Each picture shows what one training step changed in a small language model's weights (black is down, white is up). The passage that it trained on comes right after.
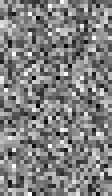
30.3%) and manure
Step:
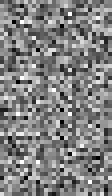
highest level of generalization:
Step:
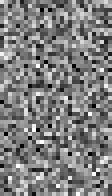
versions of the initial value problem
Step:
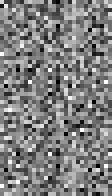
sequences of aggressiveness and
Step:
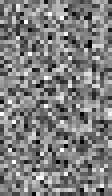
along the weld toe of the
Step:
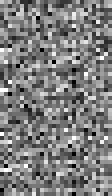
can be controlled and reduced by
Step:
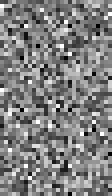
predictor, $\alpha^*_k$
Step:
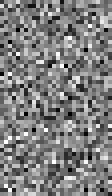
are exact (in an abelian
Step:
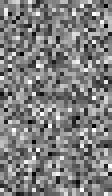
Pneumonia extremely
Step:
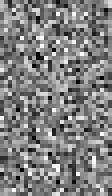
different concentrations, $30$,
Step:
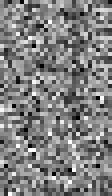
School of Economics,
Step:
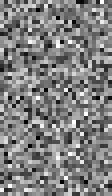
a Memorandum of
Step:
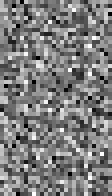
fraction case, the potential well is
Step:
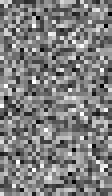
integrating ICT tools into
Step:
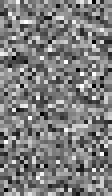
years of age group followed by
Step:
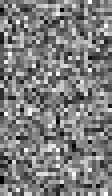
“estetika” atamasi
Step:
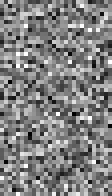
that the participants’ attention might have
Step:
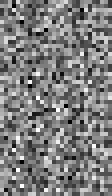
областью Украины, с
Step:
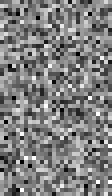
natural environment which is most important to
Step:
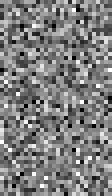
oldimizga maqsad
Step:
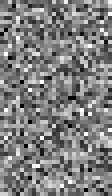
Tyson, Chen, &
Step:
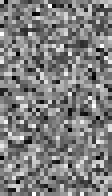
The uncertainties on the band offsets
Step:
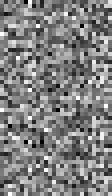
(1934). General experimental
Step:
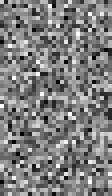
the relationships between constructs or
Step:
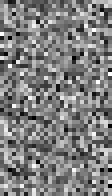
distributed computing environments. Research
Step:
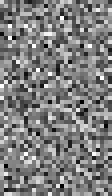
such as reducing greenhouse
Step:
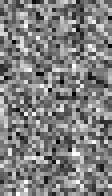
> 0.04J\) the critical
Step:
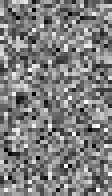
and lifecycle management.
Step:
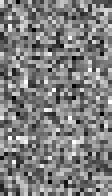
In analogy to the $M$
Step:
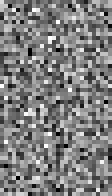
with how we handle the submitted
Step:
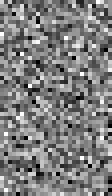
Energy (PDE) were
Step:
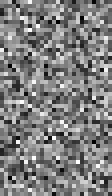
conform interdicțiilor
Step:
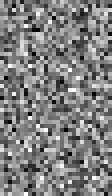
case, the primary emotions are
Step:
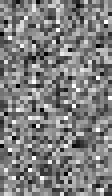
to curb the festering of
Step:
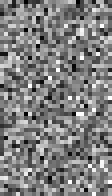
(densities) are VR.
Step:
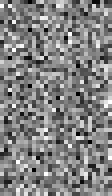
на найменші їх
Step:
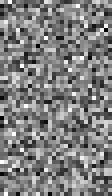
gauge, and leverages
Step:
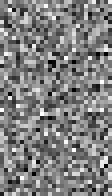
numbers—the Peclet number,
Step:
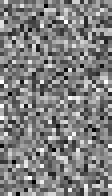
are aligned at the relay and
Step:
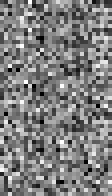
D. 1995. The receptor
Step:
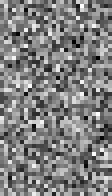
funcional. grupo foi
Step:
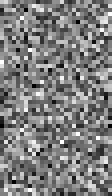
neighboring points in the phase space of
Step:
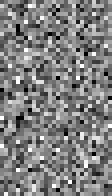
dwarf spheroidal
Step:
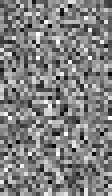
viruses can spread,
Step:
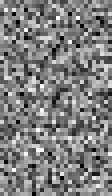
issue. Since the planning is
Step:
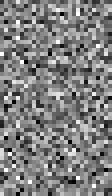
Pendidikan Nonformal*,
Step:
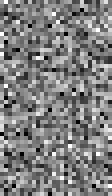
транспорта должна
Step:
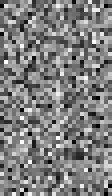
matrículas na zona
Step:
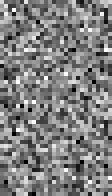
recent work which is related to the subject
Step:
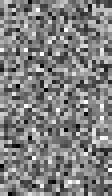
that phase noise is stochastic in
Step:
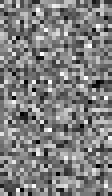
unobserved variables, which is a
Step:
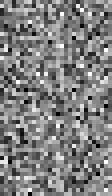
tarqatish imkonini ham
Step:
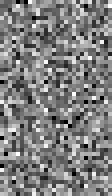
financement Contrepartie
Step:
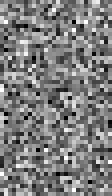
in the training set through 3D data
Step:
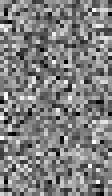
sensor data on-board the
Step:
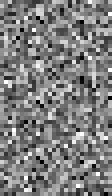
than the Sloan and with very
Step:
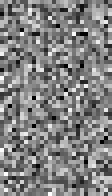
et al. Health literacy and public
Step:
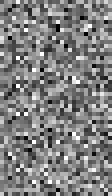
authors developed eutectic
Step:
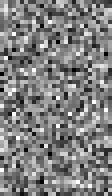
temperature ($T_{\rm i}$),
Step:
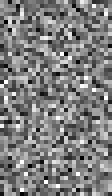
scheme requires $N$-fold
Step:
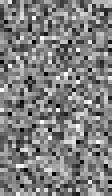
is seen by researchers as reflecting
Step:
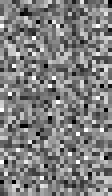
organem administracji
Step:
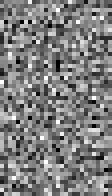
“esap sózler”,
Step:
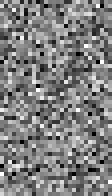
tests, pictures of an
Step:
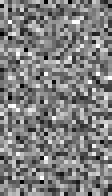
idée du temps qu'il
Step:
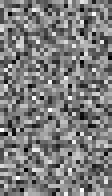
product of arbitrary forms
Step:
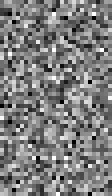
written consent form and were made
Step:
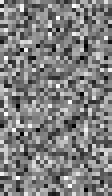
spending arbitrarily long period
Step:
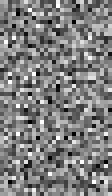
extensively studied for their
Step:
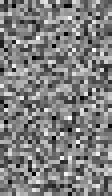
the newly integrated norms and
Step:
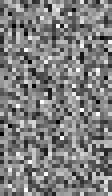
ragione pura pratica
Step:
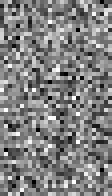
we still have no power of making
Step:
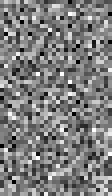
ancha quyuq qilib
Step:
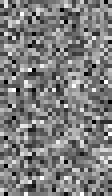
energia, resultando no
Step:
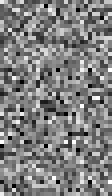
Kimyoning asosiy
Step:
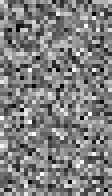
photon and a collective spin excitation
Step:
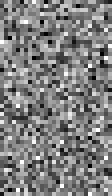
the parameters at their best-fit results
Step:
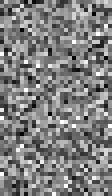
Condotta Slow Food
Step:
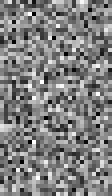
and RMSE. Their results
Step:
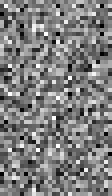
tarixida axborotlarni
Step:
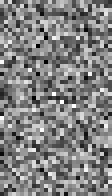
Keywords: *International
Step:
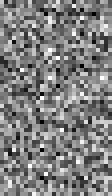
Stage}: Taking a
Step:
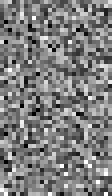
is shown in \fig{1}
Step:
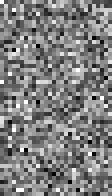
policy may constitute a significant economic
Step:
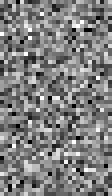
to a heat engine or a
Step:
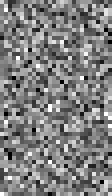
``Measurement and analysis of
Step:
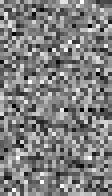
vez que a dignidade em
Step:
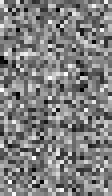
resolution and a translational stage
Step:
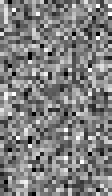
details of the system are different in the
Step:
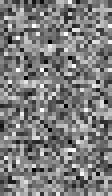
an indication for the accepted
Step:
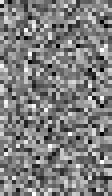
primary measurements. Sometimes these
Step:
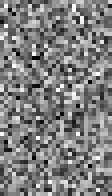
energy for the automated analysis
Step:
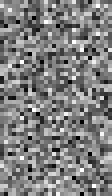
mobility and flexibility of human
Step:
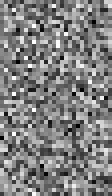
investigations on wave run-up in
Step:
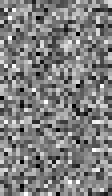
a) - \alpha \log
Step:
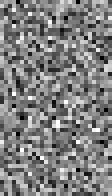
We have also used our hardness ratio
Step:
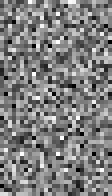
is the nanostructured
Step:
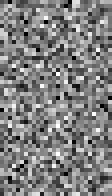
using the orthogonality relations an
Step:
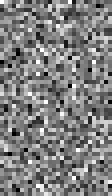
Charging mechanisms This
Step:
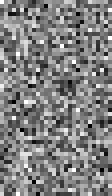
security in the system as a whole.*
